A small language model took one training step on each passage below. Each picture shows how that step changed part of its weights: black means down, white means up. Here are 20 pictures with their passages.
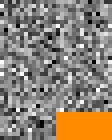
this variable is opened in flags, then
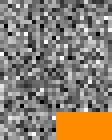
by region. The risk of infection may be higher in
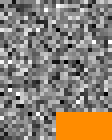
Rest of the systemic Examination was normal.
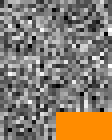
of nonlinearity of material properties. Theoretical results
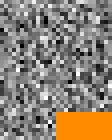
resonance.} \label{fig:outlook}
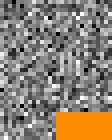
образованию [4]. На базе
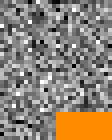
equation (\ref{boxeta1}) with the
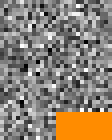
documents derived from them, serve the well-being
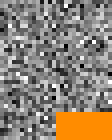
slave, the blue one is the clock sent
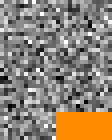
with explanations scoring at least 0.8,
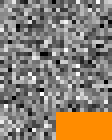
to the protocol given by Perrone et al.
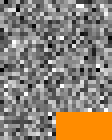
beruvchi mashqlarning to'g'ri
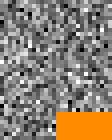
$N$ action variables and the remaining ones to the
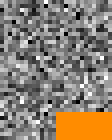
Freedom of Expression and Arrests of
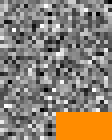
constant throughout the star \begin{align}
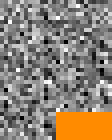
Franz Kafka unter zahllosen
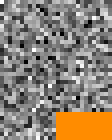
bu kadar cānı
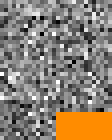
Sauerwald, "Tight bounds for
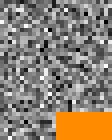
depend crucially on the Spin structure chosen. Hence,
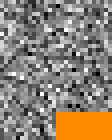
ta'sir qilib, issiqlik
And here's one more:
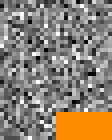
an arbitrary direction $\mathbf{r}$. To capture this
